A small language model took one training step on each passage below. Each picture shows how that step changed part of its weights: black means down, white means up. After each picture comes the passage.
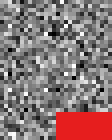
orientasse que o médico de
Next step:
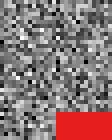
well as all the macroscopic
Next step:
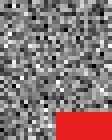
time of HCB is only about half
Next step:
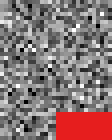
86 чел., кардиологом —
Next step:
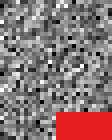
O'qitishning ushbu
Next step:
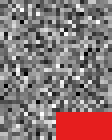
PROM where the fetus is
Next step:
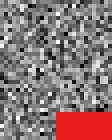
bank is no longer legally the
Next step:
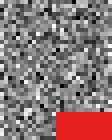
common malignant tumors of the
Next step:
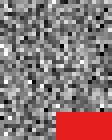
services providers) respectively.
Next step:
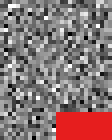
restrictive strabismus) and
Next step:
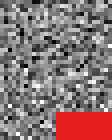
the Main Survey. The
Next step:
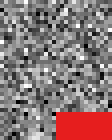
of a material (e.g.
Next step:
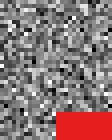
shown in Fig. \ref{TBD}.
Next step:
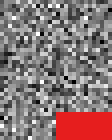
resummation. The theoretical predictions
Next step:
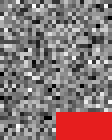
communicate in the course of
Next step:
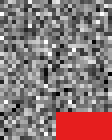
of *M. sericea* crude
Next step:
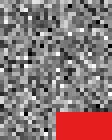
the scalar fields is allowed by the
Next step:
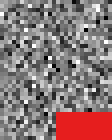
max 4 SSB per week
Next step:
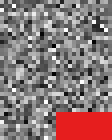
large training set, recent work
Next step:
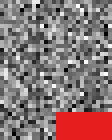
core network and interoperate to
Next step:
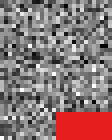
the tabulated value. As the two
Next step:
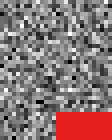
respecto, Ernesto
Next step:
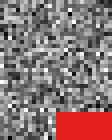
following their independence from colonial
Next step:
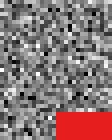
a black hole. Also, the
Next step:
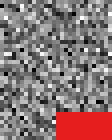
al personal adscrito al
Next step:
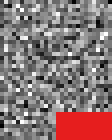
the probability of finding a collision
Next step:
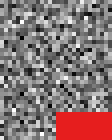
show the cases of a pure or
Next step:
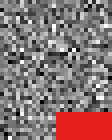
model uses an abstract model known as
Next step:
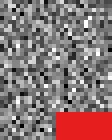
rivojlantirish orqali
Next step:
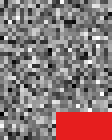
Waveform Signatures as seen on
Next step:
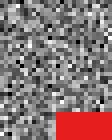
comparing the dependences of $E_B$
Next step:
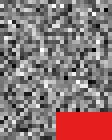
Fig.12 Bearing damages in the
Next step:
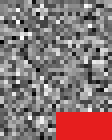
Margarida. Rectó. Y
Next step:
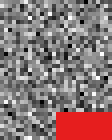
rise in Nigeria, particularly in
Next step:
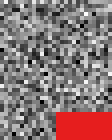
shell. It was found that the
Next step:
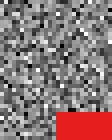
Characteristics Min. Max.
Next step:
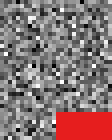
BAUMG. FROM
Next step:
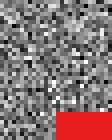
and semi-arid regions of
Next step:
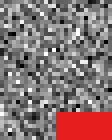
the Newtonian mass. However, the standard
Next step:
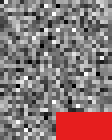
что при несогласии или
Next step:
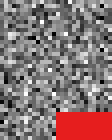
amplitude shift keying,
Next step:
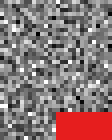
Киргизия. Ош.
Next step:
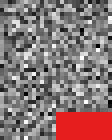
was of the opinion that the formation of
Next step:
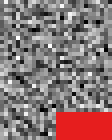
Euclid University Press.
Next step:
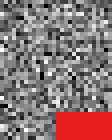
Educational Review*. 1(67),
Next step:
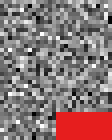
some interesting results. Finally, we
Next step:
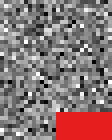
on standard JCPDS card number
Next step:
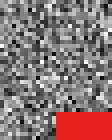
by our group¹³. This paper
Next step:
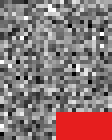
silindr va valiklarning
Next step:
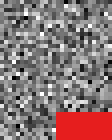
экономике» – это
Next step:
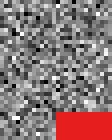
не могут установить
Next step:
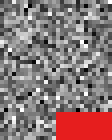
5-6 murid dengan minat
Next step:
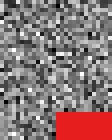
websites, applications, and
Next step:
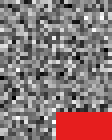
CPC – é nula de
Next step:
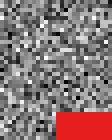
idrokni uyg'otgan
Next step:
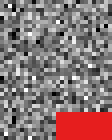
idealised femininity or
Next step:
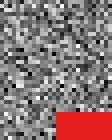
М. Ю., Жук
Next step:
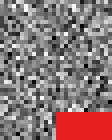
interstitial lung disease
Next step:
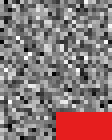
administration (40.6%),
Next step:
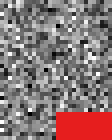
system and internal organs. The main
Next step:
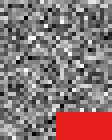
the density of states, and the
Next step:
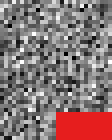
hujjatlari tahlili
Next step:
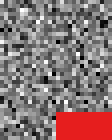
after the epoch 20, the
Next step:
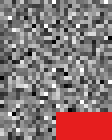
gastos hospitalares,
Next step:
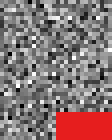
education that includes the transmission of
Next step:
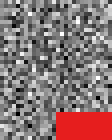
within these atmospheres, in
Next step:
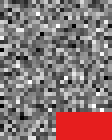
Yanpeng Qi, Hanjie
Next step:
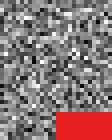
edi⁴. Avstriya
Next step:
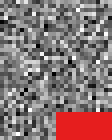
статуарный театр.
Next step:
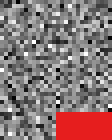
standing puzzle, since
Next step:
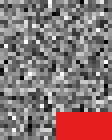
linguagem que admite ao
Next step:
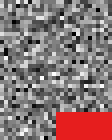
namely a fractional Caputo
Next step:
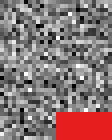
Qiao, X., & Liu,
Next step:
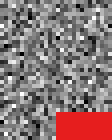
an $L$ by $L$ matrix
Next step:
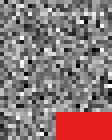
has been statistically confirmed in
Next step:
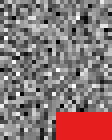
When 162 respiratory
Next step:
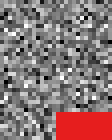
thus creating anoxic conditions that
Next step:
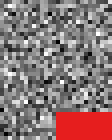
phase is the same as that of nucleon
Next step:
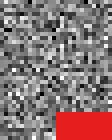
integration within the same range will lead to
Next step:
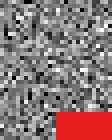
disengages (the change of no
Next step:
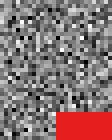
an accelerating dust outflow not
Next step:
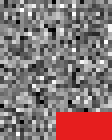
du *Monologion* au
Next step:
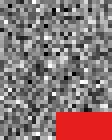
that this exclusion has a minimal
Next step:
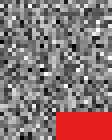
tabelas, conforme a
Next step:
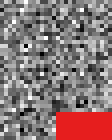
of $D_e$, we may estimate
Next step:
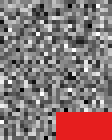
pixel-based computation of the
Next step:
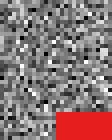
de dezvoltare (1970 –
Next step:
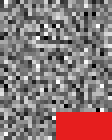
comandos que facilitam
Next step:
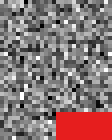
curve variation of the SWCX.
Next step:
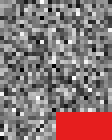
a new breed of video
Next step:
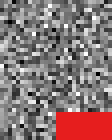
Azimiy, Nusrat,
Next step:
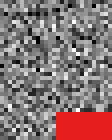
is to use a model reference control
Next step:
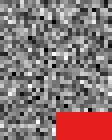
user support requests/year
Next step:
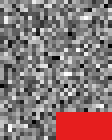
the context of physics is provided,
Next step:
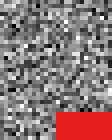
°C. All quantifications were
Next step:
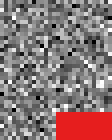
a concentration $n$ are initially
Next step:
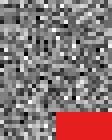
of birds during both crossings of
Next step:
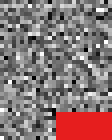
bayon qiladi. Bu usul
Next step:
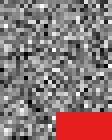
mention speciation (e.g.
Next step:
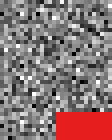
behavior. Thus, we consider the
